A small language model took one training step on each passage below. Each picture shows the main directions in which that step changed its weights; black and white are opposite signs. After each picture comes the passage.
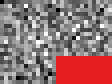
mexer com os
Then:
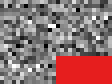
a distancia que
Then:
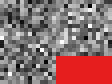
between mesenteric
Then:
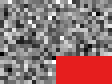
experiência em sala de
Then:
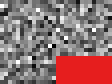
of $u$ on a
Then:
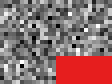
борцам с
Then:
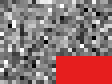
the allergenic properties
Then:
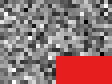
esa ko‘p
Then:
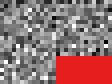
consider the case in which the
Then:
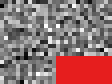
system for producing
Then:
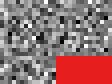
lies on a chord
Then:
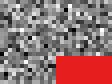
does not blows
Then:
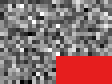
food is going to
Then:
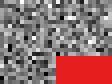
if $\vv$ is
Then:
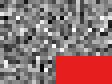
and $LATCH$,
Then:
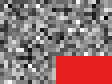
software solutions.
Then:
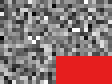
„Of circa
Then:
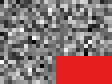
production line can produce
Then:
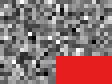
in Figure 9. In the
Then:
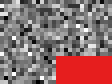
– Xalqaro
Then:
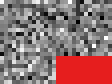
purposes. The
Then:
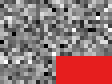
greater than that of
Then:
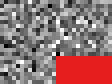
по инженерной
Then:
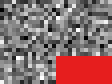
generic case is \[
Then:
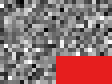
for some $k\in
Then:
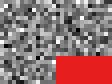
which the action will contribute
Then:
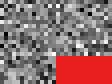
for Helfrich
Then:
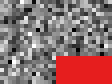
suffices to prove that
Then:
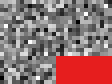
los ríos de
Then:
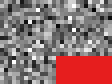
scientific disciplines
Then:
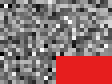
The process of traversing
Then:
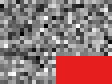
deception security
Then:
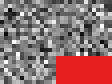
constant is lowered, this
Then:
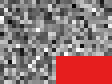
submatrices. Let
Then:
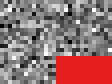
mg/L pH
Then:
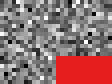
of interfaces,
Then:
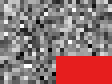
into the global economy,
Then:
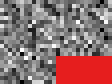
(NtD) operator
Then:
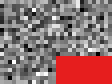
be any two bases for
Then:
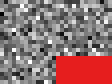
are consistent with previous research
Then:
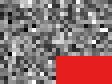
with support in $\supp
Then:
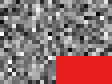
of wide-band
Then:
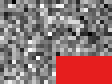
can improve performance.
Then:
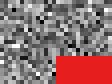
indifferent fixed
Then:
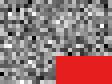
recent work of H.
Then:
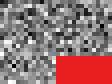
vista. Así lo
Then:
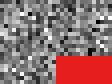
X_n)$ we denote
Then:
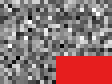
evidencia o que
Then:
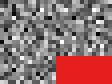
secara signifikan
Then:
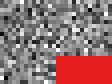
by $f$ is given
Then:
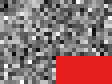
fixed $k$ we take
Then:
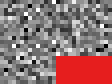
concerning tools and
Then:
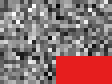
demonstrated there. In
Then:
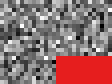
characterized by similarity to
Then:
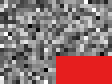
Rank Priority
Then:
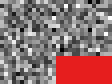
a ring $R$,
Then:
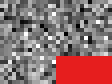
eng maqbul
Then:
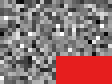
It is a structure where the
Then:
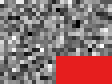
said to be a
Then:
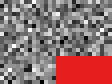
serán identificados,
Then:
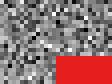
in the middle
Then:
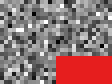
of PEVA was
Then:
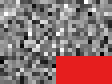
following result: %%%
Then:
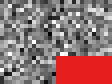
Ivi, p.
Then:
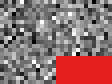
\end{picture} $$
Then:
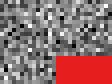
na proliferação
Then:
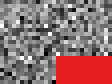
being concave gives
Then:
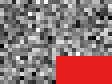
I_n$. A complex
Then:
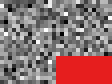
the brine solution,
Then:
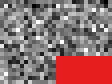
The analytical characteristics
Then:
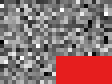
for a large number of
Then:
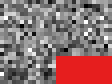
coutera moins
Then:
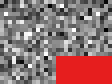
of both genders.
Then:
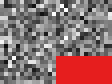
of right middle
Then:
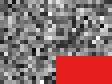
assemelha a uma
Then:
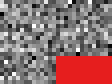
involved communication and
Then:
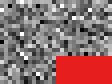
which is then passed to
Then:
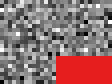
se manipulaba
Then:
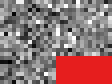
The real algebra $\mathbb
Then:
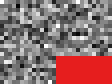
occur if static
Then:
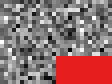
(which is in fact a
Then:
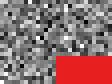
a microscope
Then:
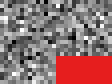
for the sign $-$
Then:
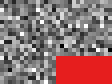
reviewed and agree to
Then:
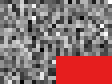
menos 1,5
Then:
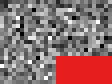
participants do not believe
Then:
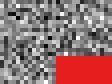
di Sanremo
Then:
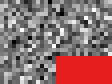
on the triangular
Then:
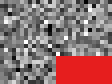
recognising the
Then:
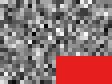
length extensions of simple
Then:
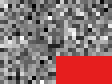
bugungi kunda
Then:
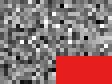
This measure is equivalent to
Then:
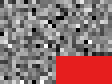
days at 14°C
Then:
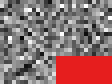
of the sets under the
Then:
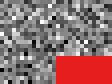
patterns specify
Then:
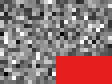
in the mean serum
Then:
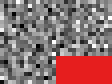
= \overline{x}
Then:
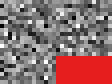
Move made by the
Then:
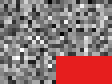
the final scoring
